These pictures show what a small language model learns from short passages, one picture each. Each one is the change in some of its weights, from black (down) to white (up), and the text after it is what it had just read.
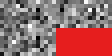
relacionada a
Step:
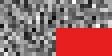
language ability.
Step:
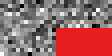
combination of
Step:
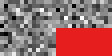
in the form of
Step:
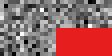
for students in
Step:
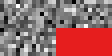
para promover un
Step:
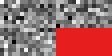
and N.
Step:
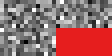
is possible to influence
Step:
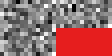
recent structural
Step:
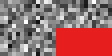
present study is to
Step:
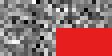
Capes e
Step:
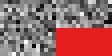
reducción de la
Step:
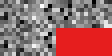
ANN to
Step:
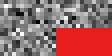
interpretations of
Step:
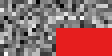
want remote
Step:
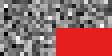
in this setting
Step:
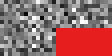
of emotion
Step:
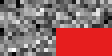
с знанием
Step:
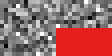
um valor.
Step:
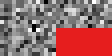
di vita»
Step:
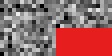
urens*, used
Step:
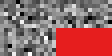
energia da
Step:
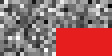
aligning with
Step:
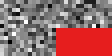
fathers of
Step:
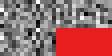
analysis schema
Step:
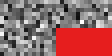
targets of
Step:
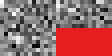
e de embates
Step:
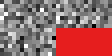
demand more from the
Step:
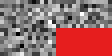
is confirmed
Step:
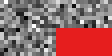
enables access to
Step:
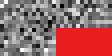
on artificial
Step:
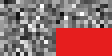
the coating.
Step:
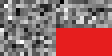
at a density
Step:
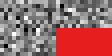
to the global
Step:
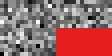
de medida
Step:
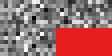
CG is
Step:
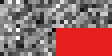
governance by
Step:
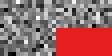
leaks -
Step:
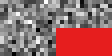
boshqa turdagi
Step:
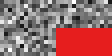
done by students
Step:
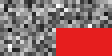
bu vazifani
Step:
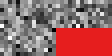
the speech
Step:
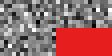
values for the
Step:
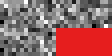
involved in the
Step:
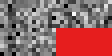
facility in the
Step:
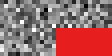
examine current
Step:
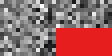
НД в
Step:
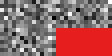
peserta dalam
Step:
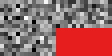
was in the order
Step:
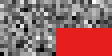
the importance of
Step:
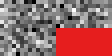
in many sections
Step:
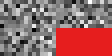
16 features in our
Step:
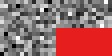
in this city
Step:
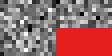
Wie kann
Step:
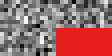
It might be
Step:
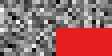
between income,
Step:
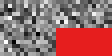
reading is not
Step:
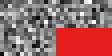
a empresa
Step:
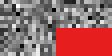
de la valoración
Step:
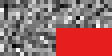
that a tone
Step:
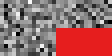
been an academic
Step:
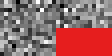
and Training
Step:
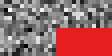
kelib, uning
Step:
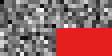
the Factors
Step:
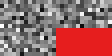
hunters made
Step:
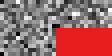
machine learning
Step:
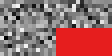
leg. J.
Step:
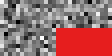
forced or
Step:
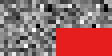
indicating the higher
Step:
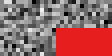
sector, and the
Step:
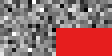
possibility of
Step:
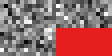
of achieving
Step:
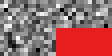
specialize in
